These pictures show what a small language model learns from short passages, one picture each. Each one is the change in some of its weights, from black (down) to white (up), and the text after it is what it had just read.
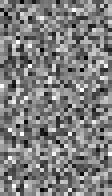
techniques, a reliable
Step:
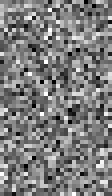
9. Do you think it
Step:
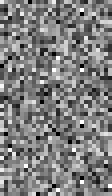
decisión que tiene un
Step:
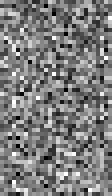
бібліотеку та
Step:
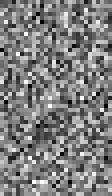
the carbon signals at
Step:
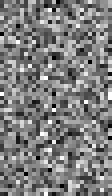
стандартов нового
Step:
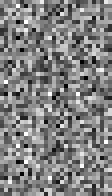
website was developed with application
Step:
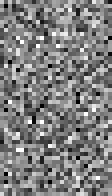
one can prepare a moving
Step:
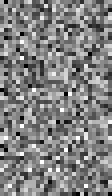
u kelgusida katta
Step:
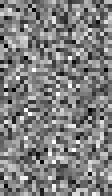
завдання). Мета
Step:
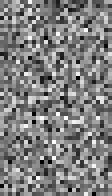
4 to 22 of thirty, and
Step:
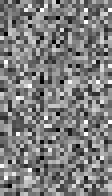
position in the galaxy.
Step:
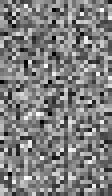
allow no gas access) by controlling the
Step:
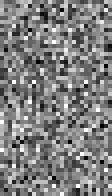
all types of chickens viz,
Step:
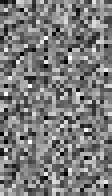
we will write down in
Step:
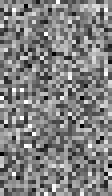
west on women which has led
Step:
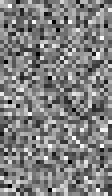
\mathbf{K}_{0}}$ depends
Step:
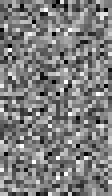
a unifying link.
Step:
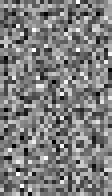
a large dataset to train its model.
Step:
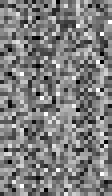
асаларилар сонига
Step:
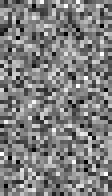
couplers operate end on through a
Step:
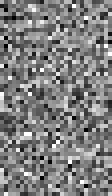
dars jarayonida
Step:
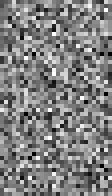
branch scars of variable
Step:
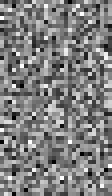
either that the formation mechanism does not
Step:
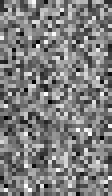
originates from the residual
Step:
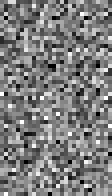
whose updates won't
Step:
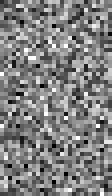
illustrates the obtained results by solving
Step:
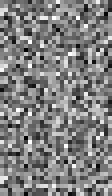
x 10 mm x 1 mm test
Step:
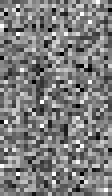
strategies questionnaire. This test consisted
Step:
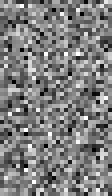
and disrupt their attack.
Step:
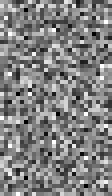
manejo de sequelas
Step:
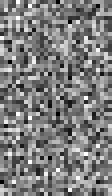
dedicated to providing
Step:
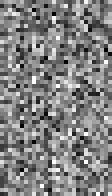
и в настоящее
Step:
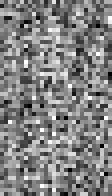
все чаще
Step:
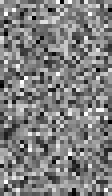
jadal rivojlanishi uchun
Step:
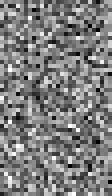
III ва Рамзес II
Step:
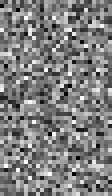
advanced steatosis
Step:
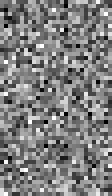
and semi-rigid
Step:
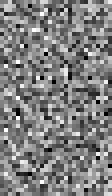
synchrotron emission energy with proper
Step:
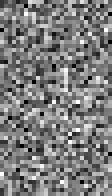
ensure that the customers have
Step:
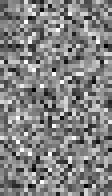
Amudaryoning quyi
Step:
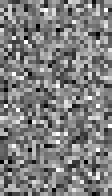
a abrangência do espectro
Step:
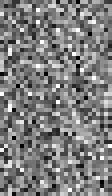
here means that we do not have a
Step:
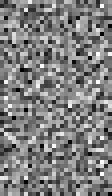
dots},\ }\href
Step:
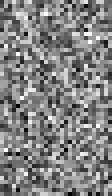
diabetes mellitus and
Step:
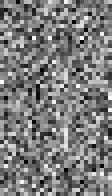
asociados al género.
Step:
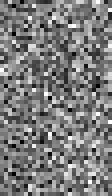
I. INTRODUCTION
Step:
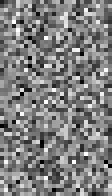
is attributed to the thermal
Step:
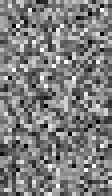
sí (asociación, correlación
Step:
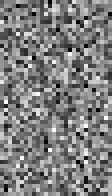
banyak dibahas secara
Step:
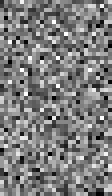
+ K\right)} \cdot
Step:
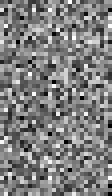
abandonner la lutte au
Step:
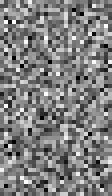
(blue), and the intermediate
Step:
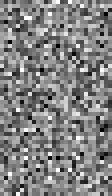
su implementación enfrenta
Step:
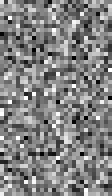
uma tabela com o
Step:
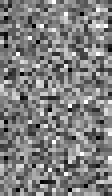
titan ionları
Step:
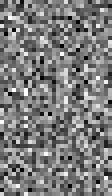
the *Macrobrachium
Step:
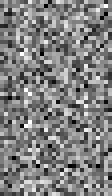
emphasize moral education for
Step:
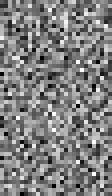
points close to the edge of the
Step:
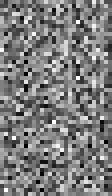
order to investigate the influence of a
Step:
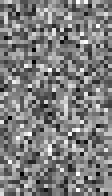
to cardiovascular
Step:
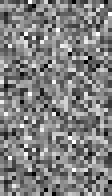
haben dabei
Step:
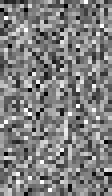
and towering figure in social
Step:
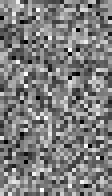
crest-troughs of high
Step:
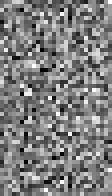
the slow step of the reaction shows
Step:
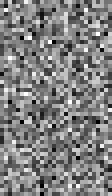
reaction temperature in the range of
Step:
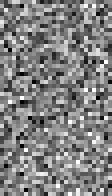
(CDV) phocine
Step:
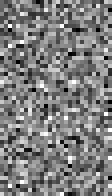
Sadu. Čine ga
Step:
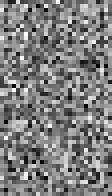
deshalb wichtig, dass
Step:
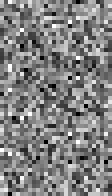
New York: Random
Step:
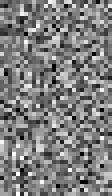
practitioners, skilled
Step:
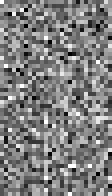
P. S. Lemos,
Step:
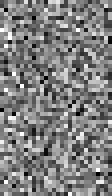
livro apontado como um material
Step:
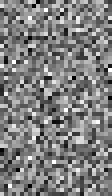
with a high score/high
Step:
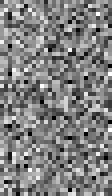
AI, ML, and legacy
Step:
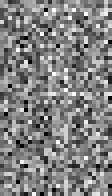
kompozitima sa
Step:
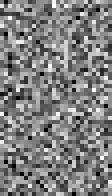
conjunta. En las
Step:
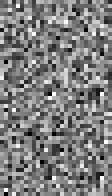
results indicate that the influence of
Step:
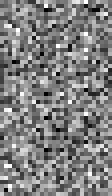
of purchasing and electric
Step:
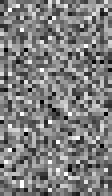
representations of KP hierarchy
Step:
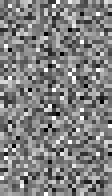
if not properly managed can lead
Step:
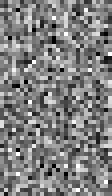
selected social-ecological science studies
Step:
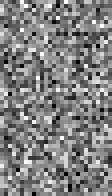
represent the stellar mass distributions in
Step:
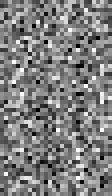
should be a consequence of the
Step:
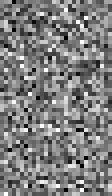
rahasia sukses
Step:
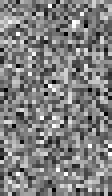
presented with complaints of right
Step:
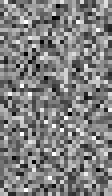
Doutorado, Faculdade
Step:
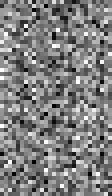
окреслити зони
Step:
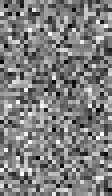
→ [Outcomes:
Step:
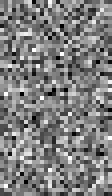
$ being Dirac's delta,
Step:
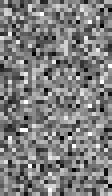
ensembles. Typically
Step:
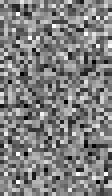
* Corresponding Author:
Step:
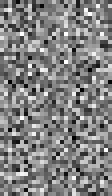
exists, it does not extend to the
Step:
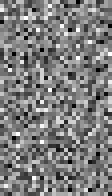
Since $E = hf$ this
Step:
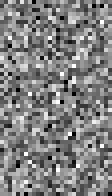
наук. — Киев,
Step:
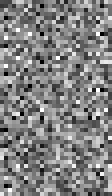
{Li}},\ and\ \bibinfo
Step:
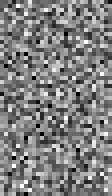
with the aspect ratio, we used the
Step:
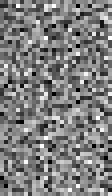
taken as parameters. From the main
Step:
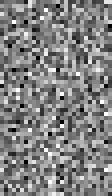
and above 12 % so that the results obtained
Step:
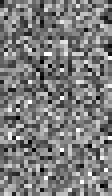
similarity between two theories can be
